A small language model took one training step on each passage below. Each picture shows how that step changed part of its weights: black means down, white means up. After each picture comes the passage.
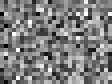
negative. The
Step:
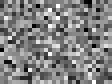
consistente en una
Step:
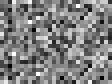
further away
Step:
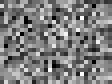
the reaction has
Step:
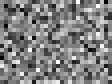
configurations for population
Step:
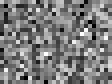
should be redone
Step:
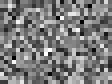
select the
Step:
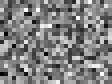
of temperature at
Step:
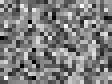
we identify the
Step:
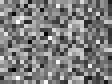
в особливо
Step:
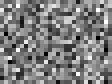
of 1a
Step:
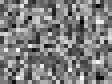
if the proposed
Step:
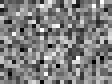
then match the
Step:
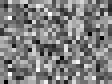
*Rev Bras
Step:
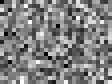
of orders
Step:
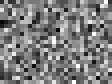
lebeg –
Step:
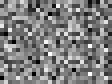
como los estados
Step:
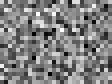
collected in the
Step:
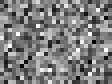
Unión Europea
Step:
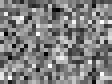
of the demonstration
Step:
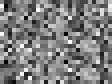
number of time
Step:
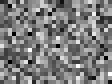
general effort of
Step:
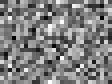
logic for
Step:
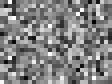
mas também
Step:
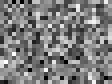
be sensitive
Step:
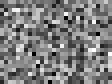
From the above
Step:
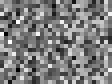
paper, based on
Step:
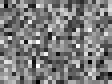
of Physics,
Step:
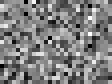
the Standard
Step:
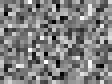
also reasoned
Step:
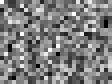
at single large
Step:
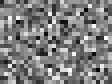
Realidad virtual
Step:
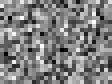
positively associated
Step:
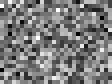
a temperature of
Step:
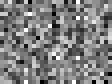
for developing
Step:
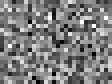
We propose a
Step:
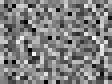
distribution typical of
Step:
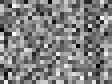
office that
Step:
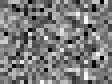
war immer
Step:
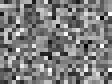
large. The
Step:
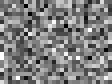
y León,
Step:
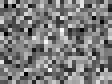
conflict of
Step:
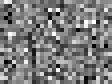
hybrid model
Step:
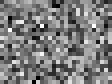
predictions agree
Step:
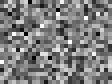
not interfer with
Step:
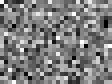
at university,
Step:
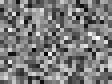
or the sum of
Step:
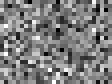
consolato di
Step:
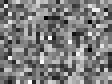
summed have been
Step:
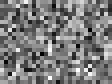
in information technology
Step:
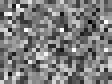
asosiy turlari
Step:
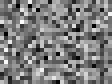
energy, which
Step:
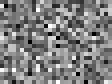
effects of shared
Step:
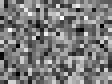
AGN and
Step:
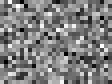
la superficie
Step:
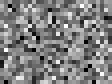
we focus on the
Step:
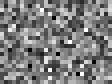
The field and
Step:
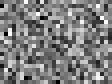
shows where the
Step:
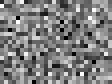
the starting
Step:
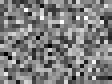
on the energy transition
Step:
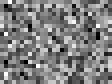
di studio a
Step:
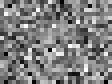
sp. gr.
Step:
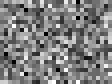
força tende
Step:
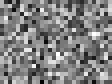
which corresponds to
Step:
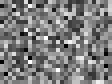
man durch die
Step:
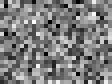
of highly
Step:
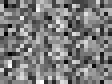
level of several
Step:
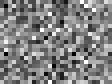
la RSE se
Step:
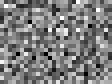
employing a
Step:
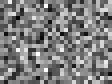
to ESS and
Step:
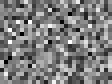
matrices are
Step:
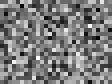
loaded into
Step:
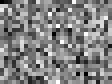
and authority for
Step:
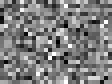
al menos a
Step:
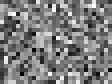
city. We
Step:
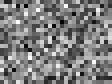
produce the most
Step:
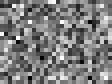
is applied, the
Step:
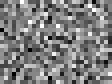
input to the first
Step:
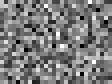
the person will
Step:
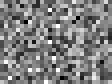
These are formed
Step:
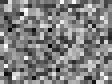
not only relevant but
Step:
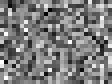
phase distribution, as
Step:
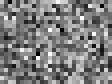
strategic plans
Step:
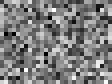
of anxiety
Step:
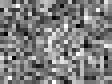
machine elements
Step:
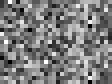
users than the
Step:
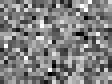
reveals that
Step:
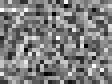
Using the
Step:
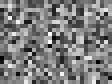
prevent the
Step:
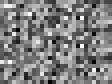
the other classes
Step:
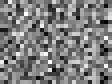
respect to the
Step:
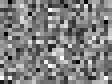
Estimation of
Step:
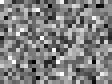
as described in
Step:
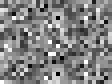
utilizada como
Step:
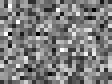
occurs when free
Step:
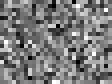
events in
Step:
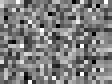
the robustness
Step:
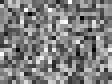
and resilient
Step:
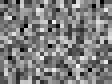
then the student
